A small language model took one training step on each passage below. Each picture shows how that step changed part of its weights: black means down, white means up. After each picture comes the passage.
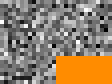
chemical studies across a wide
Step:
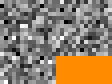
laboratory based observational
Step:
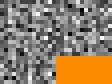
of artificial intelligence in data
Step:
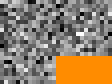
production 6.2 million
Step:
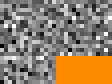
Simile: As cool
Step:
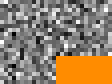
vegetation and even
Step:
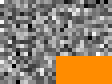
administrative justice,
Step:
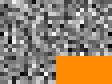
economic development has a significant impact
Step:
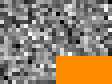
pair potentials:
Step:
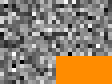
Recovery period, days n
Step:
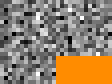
architecture and the genomic
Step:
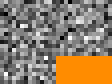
present study. There are four
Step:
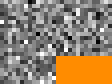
cost effective and increased loading
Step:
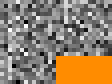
Particular, interest
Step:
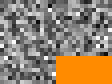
perspective de viitor.
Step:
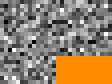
paper reports on the results
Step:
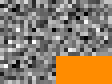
and recrystallised
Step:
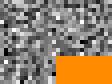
adaptation, and positivity
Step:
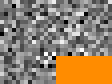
not on γ_p
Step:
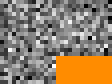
capacity of a society to
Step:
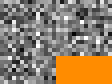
field. In this regard,
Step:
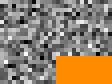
density, highlighting the critical
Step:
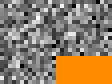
objects from the underlying
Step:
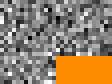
used for various natural language processing
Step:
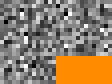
approach has been applied to
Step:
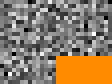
data in this study was taken
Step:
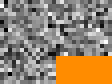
valorize it for
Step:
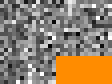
in border regions ideally
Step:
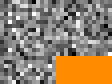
and capacity, message
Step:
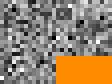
stress, pollen,
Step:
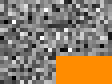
Trust Workshop
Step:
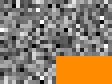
folklore as
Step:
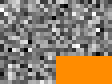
m_d that of the
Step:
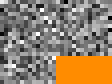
Tables 1 and 2.
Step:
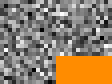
results to choose the best
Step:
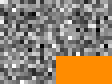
confirmed for all three
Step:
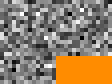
development issue in the state.
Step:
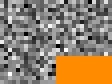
diluted with water up
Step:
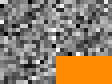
elevation (5
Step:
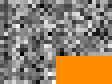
the relative spatial variation
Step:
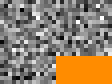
through a chiral
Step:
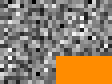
pupils to learn
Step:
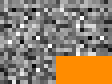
effective in engaging children to
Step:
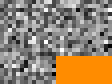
or travel support from
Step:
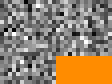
is involved. The formation of
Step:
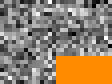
of Maurice
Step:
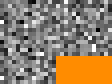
parts of the text,
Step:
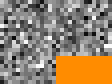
on Heart Rate
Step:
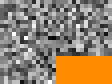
the scales, their
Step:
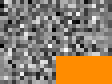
component 27 None of
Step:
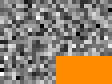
can be achieved by using the
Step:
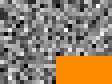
income of respondent i ,
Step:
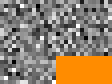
The European Commission is
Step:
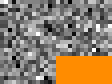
c) Left
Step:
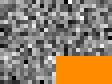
the commutativity of
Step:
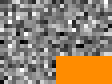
and external factors depending on
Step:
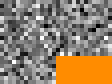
we examine a TS
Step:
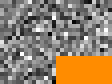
using a Bruker
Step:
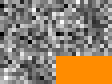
26). The increase in
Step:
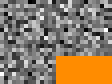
planning were conducted in the
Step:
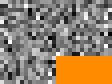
protocol-driven clinical,
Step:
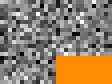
laser system.
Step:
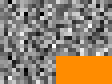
the capacitance of the
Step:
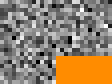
the mortality rate associated
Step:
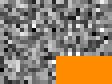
international standards and selected
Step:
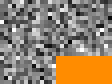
passages are similar or
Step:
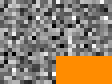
on intrinsic
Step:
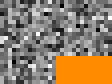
of Patristic
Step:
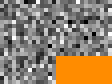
in the previous literature but a
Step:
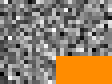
oxygen found in
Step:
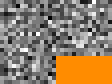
in communication from machines
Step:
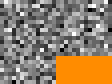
measurement in orifice
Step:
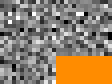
and τ_ε
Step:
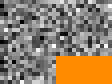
75% methanol
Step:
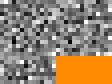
H with mean zero and
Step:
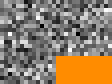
can be localized by
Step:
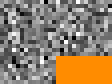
Images and Sounds
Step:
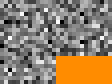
innovativeness, is
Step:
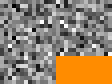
Therefore, even the reference product
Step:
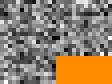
during prestress release
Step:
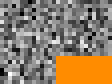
summarized the most important
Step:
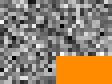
media. Highest number
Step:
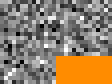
Mode Cutting of
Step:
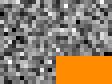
mostly 11 timbers
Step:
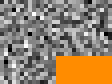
music; - the presence
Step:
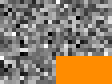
19. Yergcr
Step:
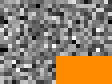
analysis, meteorological
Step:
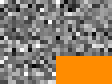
Text. Scientific
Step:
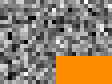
a complex and diverse media
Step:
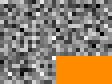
surfaces, thereby
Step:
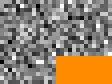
The review is well written
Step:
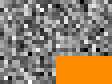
is no significant relationship between each
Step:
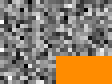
made by the reduction of the
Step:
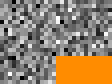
involving Pitta,
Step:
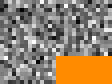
surface characteristics; vb –
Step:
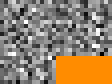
have studied their ideas on
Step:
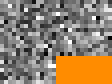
basis for the assessment of the
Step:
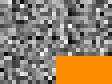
Values: Social
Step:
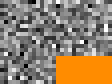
degree of swelling
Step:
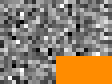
original creation of the resources
